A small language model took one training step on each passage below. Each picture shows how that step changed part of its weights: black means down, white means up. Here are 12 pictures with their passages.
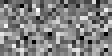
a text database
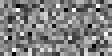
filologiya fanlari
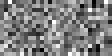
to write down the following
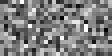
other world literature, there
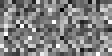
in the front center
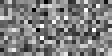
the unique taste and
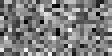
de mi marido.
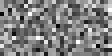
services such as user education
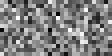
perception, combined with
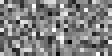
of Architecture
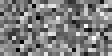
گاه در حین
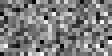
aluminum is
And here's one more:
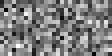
invasion. High
